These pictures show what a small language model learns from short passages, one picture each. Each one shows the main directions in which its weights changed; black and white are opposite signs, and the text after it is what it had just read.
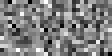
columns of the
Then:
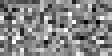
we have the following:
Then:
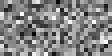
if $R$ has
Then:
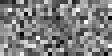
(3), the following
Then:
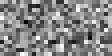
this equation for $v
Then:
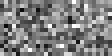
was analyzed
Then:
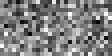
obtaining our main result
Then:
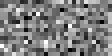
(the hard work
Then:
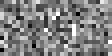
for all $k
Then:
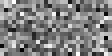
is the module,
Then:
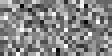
the renormalization
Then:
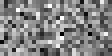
final rows
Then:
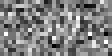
singularities. We
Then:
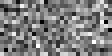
of 例
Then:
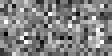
\Vert \E
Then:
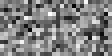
$\epsilon$ and
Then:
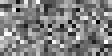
subtitle is
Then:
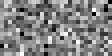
of the paper is
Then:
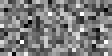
some $\lambda \in
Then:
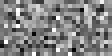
article (which
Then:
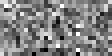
is a compact
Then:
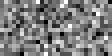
used in the papers
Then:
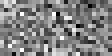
is a polynomial in
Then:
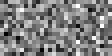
considered in the
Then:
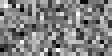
a crossed
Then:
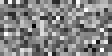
obtains existence of
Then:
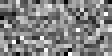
proof of this theorem follows
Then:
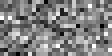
over $Y$. Then
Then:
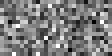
image of
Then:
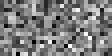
simplifies to
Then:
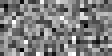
them in this
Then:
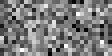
a totally
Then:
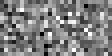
following sense:
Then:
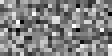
we follow, though
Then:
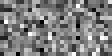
hence the normal and
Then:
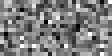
of the domains
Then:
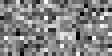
on the uniform upper
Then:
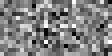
of $X$
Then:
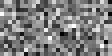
of all diagonal
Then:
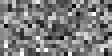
where the new introduced
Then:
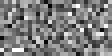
correspondence with formal
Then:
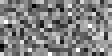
Therefore a definition of a
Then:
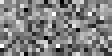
is consequently%
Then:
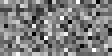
their geometric
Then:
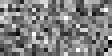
and Sullivan
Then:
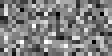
\over \partial
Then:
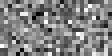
Algorithms 1
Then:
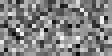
solutions in time can be
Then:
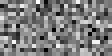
feasible region
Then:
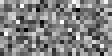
we define \[
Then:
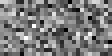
model is the corresponding
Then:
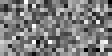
quantiles of the
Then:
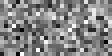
decomposition is not that
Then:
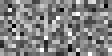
in order to have a
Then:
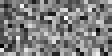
the inflow
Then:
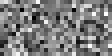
numerical methods in this
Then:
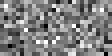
dans la
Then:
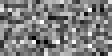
less than $b
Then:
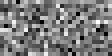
methods for deterministic
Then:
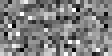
\lambda$ with
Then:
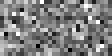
A_i$ or
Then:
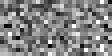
semigroup with
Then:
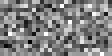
two orthogonal
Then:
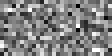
Thus the elements $\bar
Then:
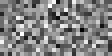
by $H =
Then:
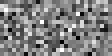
characteristic basis according to
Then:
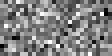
have been studied
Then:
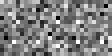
we can state our
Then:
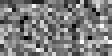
On the other
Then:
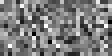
solutions, we introduce
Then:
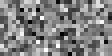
were still
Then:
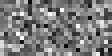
$p$ in
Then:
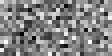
the matrix $K$.
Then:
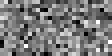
the generalisation of
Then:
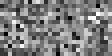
graph $\G$ so
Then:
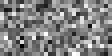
real positive) and
